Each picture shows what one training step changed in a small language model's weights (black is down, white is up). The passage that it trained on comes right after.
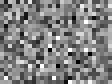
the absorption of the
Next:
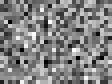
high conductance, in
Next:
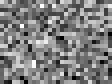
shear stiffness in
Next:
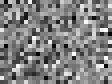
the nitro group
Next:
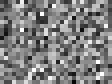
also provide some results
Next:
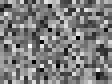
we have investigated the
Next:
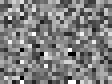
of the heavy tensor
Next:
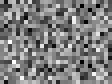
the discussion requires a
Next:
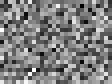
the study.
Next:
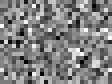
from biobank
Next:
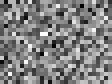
the expression of the
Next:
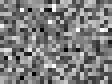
load increases, the
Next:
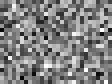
necessary for the
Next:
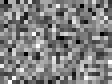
the boundary condition from
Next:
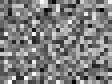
fibre direction across
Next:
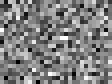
the score. We
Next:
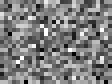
and also it can
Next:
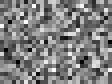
from time to
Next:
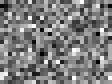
these limitations, we
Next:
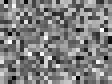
dead, with
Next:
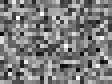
for a state of
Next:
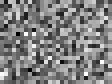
the literature, so
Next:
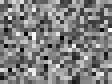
of train instead of
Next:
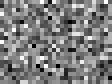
Land Cover
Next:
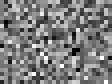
to prevent it
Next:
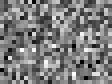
on the service
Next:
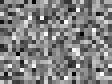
is of the form
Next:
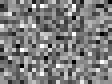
conserving operator products
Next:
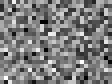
The phytochemical
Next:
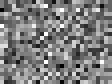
know, through
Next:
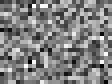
stress or by
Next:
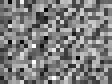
essentially result in strain
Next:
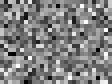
the Policy
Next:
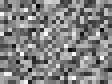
and must be at
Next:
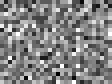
fulfilling life
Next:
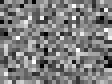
is approached
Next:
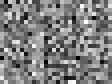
the disk versus distance
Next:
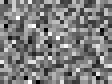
that since we use
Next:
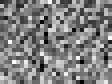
where $S$
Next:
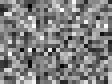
focused on vortex configurations
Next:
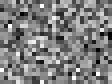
physical performance before and
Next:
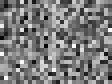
provide the uncertainty parameters
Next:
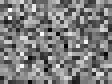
of strength class
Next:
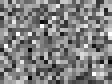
This work was carried
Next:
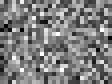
one or two independent
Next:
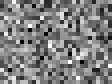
& ROU
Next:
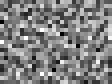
work and their potential
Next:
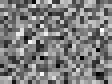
but also increases their
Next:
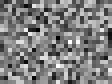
pixel matrix and
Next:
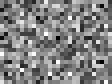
will explore some of
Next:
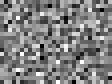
a preset pH
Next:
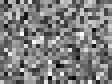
the emission of an
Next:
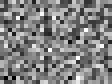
for up to 36
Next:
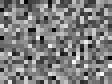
have become difficult.
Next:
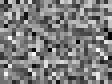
the inference engine
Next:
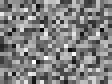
and can only be
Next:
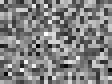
travel time of
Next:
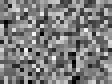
to top. In
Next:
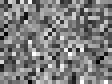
the 11th attempt
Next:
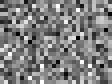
has been a close
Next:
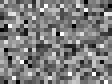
enumerate all fields
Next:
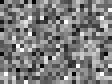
is no sufficient
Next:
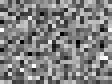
research group of
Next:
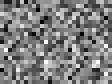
by the extensive
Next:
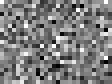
screening was done.
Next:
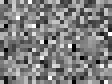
that continues to
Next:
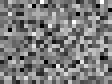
eV, \Lambda
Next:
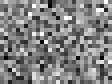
central nervous
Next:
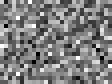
that, a
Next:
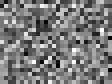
state coupled, water
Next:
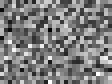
if we have,
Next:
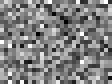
and sociotropic
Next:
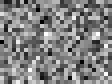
by the adopted
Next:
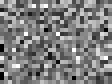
national education system in
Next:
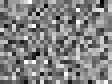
resolution so that the
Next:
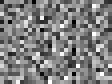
is implemented on a
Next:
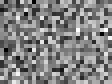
their decision to
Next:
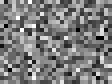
that he can
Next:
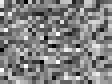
including waste reduction and
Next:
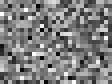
and material resources needed
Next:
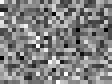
Reduction Network
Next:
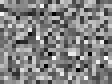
Organization declared
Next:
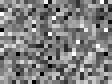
ICOS Data
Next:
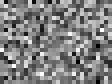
- i). analyze
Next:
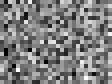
the cells to
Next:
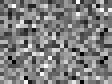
are registered
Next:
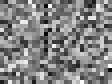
3: Project
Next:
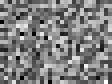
procedure for training the
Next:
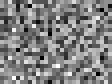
game wherever
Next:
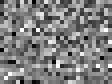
$\alpha \geq
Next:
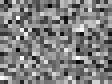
a hidden
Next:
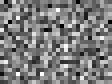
a category such as
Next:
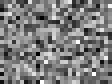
underlying geology before
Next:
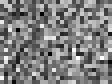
subsequent images the
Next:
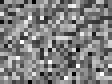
is characteristic of the
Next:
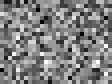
by the developed
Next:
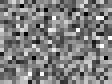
for short) is
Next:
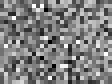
value was maximum with
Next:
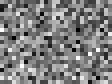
original version.}
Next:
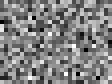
effect of the field
